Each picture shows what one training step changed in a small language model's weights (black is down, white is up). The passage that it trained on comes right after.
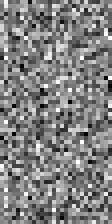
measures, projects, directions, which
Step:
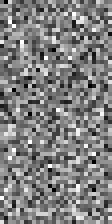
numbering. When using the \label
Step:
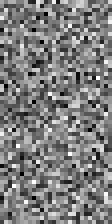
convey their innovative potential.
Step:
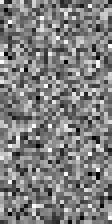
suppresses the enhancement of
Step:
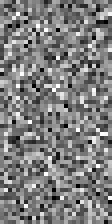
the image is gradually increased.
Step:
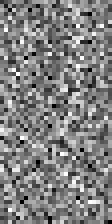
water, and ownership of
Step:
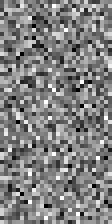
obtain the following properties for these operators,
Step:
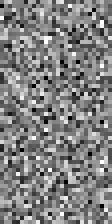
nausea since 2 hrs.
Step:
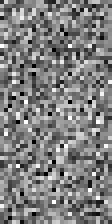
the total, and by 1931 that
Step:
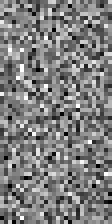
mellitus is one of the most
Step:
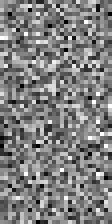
associated with executive control than
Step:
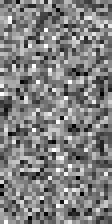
velocity and the paradox that the
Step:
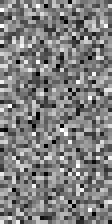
the performance of the proposed power circuit
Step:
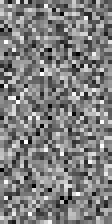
Northwestern and western
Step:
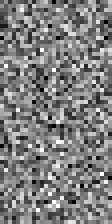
procedure to obtain optimal choice
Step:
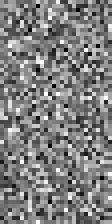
emerged as a compelling
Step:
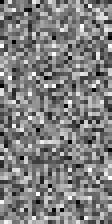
to replace toluene.⁷
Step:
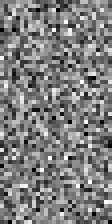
disappear when the microwave is
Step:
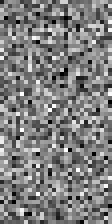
receivers. In addition, as
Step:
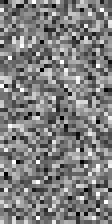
the system at strong coupling will be reported
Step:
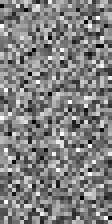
Excellence program (program
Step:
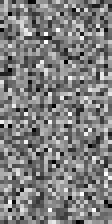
journal articles. We would be
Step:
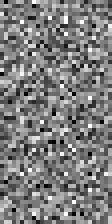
thermal energy from both the quark and
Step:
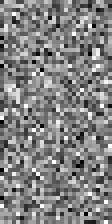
cascade multiphase direct
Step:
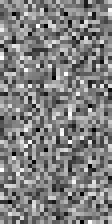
\rangle), \end{equation} where
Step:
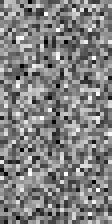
correct substance, in
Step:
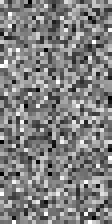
red ginger drinks at
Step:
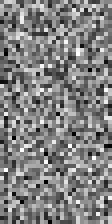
of time, with the initial value of
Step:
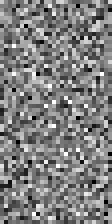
soil properties with a high accuracy compared
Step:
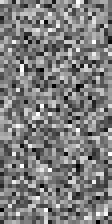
medicines also can't cures
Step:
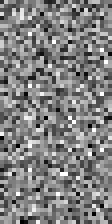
the highest overlap state in the
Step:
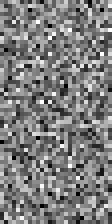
interactive simulation of everyday
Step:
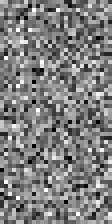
chance to coincide numerically
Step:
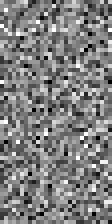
have appeared to influence the work
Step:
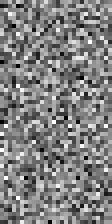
atmospheric fallout
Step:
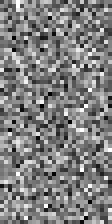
system designs. Specifically,
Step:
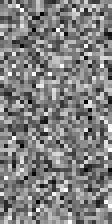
interests of many stakeholders
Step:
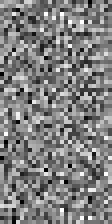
Academy of Science,
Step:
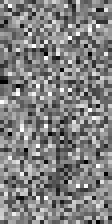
habits and waste disposal
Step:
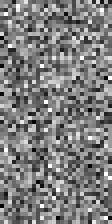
calibration procedures in
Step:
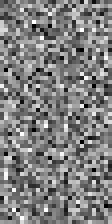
presented in Table 7. Table
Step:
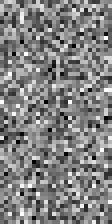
of the hadron structure and obtained
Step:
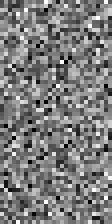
and work on fact-based understanding about
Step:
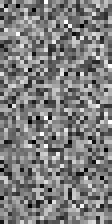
alternative is to attract and host
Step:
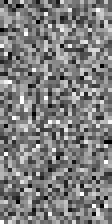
hospital in Bulgaria.
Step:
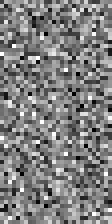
be computed from the correlations of density
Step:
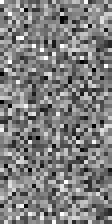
SUSY breaking
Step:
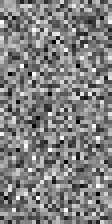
admitted to tertiary
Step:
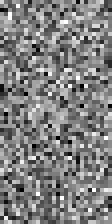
both the underlying interaction (beyond
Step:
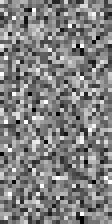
$M'$ a simple term, or
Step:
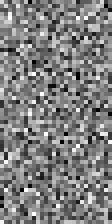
physics underlying inflation.
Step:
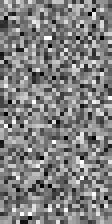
be cultivated in the self
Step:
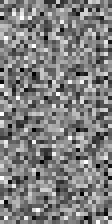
the surface quantities that would be measured
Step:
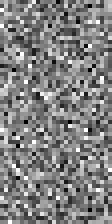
separations and blackout, for
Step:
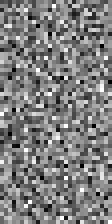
It has been illustrated that
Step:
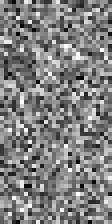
of failure. In contexts where
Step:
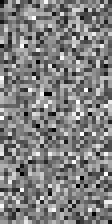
an efficient operation of the system
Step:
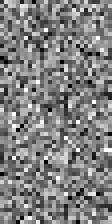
loops. - [We call
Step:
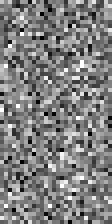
$\bullet$ A basic
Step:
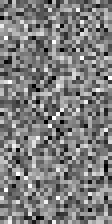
prograde, blue:
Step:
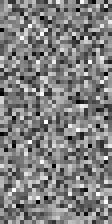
are many instances from which it is
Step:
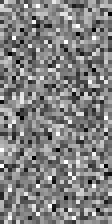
the petals of the tesu
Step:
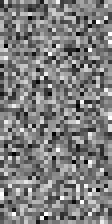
chemical potential $\mu_{\rm
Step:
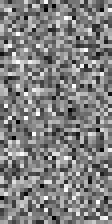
outside the affected area,
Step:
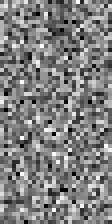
digital capabilities of
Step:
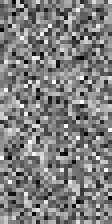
are divided into four
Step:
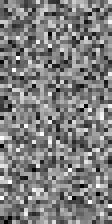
It is fair to conclude that
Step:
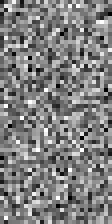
indicators, where 1% increases in the
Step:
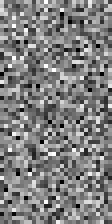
theory Assessment System motivation
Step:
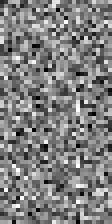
that, unlike fluid flows,
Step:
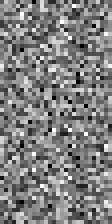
by their actual system size. A
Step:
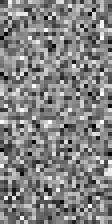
right-hand side of the
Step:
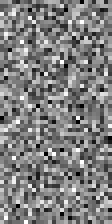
R. Kirshner, {\it
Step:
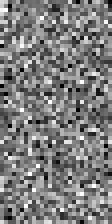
the same metabolic effects as
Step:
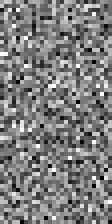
the presence of insecurity.
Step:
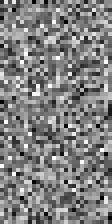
range of 6% and voltage
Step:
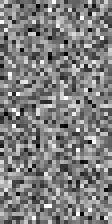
neurites, being propagated to
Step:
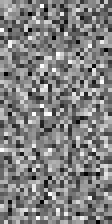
is an open source data mining
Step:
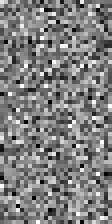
The bistable region exists even for low
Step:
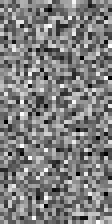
proteins are generally composed of
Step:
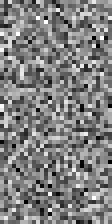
of inertia are shown in Fig.
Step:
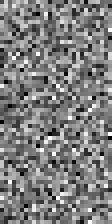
drops by about a factor of
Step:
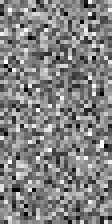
field tensor \begin{align}
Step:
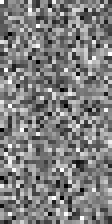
an asymmetric double step
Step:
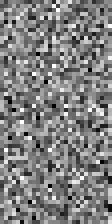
infected 1.1 million
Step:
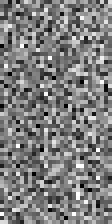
angles which increase continuously but
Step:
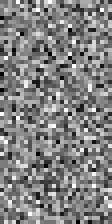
called \textit{% order} of
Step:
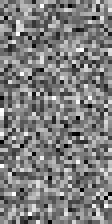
in the fiscal year 2016}
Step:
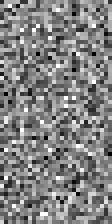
modulation, $60$ kHz
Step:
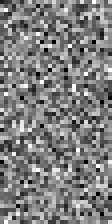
the NDL were to take on the
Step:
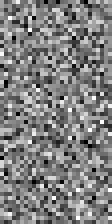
& \text{Rayleigh
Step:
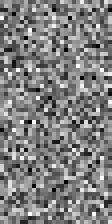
a reading from the displacement
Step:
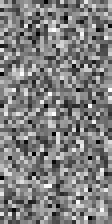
the qubit transition frequency $\omega_{\rm
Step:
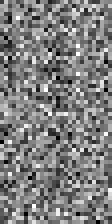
our algorithm is a general example-based
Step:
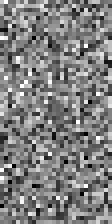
time steps, finding results that were in
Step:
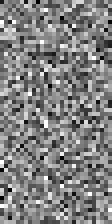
base TCP buffer.
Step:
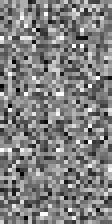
hierarchy of $C_D$.
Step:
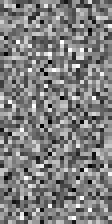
AIS transponder on/off
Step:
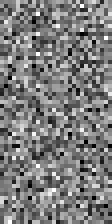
Can SIM be used to improve
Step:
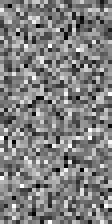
so in Wushishi where this study
